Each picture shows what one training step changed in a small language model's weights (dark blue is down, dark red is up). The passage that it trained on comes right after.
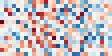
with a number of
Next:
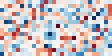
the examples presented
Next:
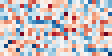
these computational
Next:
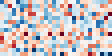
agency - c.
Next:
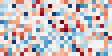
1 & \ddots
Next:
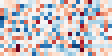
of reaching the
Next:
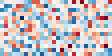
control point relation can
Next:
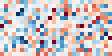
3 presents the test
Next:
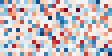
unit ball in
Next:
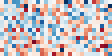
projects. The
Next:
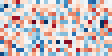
math poverty
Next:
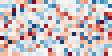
to converge everywhere
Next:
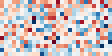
full multigrid
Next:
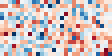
as shown by the results
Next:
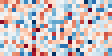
deserves such
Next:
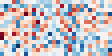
by the Danish
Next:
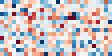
collaborates with
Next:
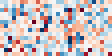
\[\langle \nabla
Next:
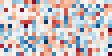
through experimental
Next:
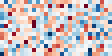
as the value of its
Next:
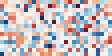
that increasing the
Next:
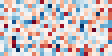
remark and definition
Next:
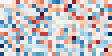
between Anemia
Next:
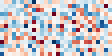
Office of
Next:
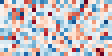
foliation was
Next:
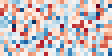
concludes that
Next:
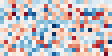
distances, of
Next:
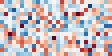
a simple Lie
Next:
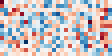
each $h\in
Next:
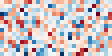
addresses all
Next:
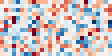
information on yard
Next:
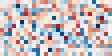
E$ to any order
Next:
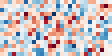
has applications to the
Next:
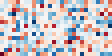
stronger than the
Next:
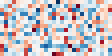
a practically
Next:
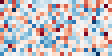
teachers adjust
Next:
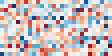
nm. The
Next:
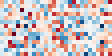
damping value
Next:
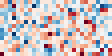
details the
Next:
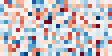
high premium
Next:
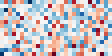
orbits with two
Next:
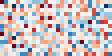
for the stationary
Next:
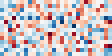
in Relation to
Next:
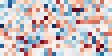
of Varieties
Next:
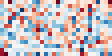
of shares
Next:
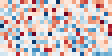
an abelian
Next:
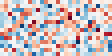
from the classical linear
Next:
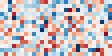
Pure Data
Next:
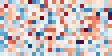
$\barT$. The
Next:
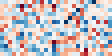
linear regression model
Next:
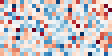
The next result,
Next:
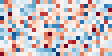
the proof we note
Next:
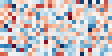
abuse of
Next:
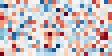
the homotopy
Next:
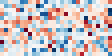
characteristics of high
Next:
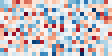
diffeomorphism of
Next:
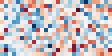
surface. This
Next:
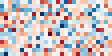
Pairs and
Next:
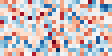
proof and invite
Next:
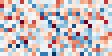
exponentially in
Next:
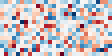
WP meetings
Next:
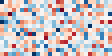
We can see from
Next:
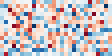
research security that
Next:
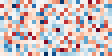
dual operator of
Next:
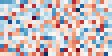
\exp \Big(
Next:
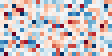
dissemination and
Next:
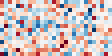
also available
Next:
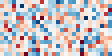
of cartesian
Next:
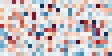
$\partial \Sigma$
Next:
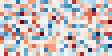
attempt to have
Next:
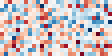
complex formation is
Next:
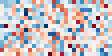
B-F solution
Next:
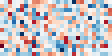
balanced first
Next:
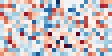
all $x\in
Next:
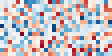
technologies are one
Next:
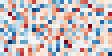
condition arising from
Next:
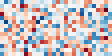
of mild
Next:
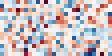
of regulations with
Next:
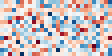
line segment
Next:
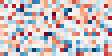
rice is
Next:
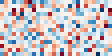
high volume
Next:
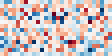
Computer methods in
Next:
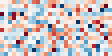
space of flat
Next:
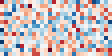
family can also
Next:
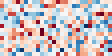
operative Henry
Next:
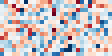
are classified
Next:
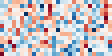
\P$ be a
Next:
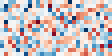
an approach that models
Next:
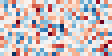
West. New
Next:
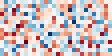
supported by the
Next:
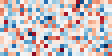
polynomials. We
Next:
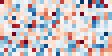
seen the difference
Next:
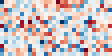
sintered product
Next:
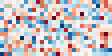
the notes
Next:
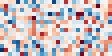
subgroup of
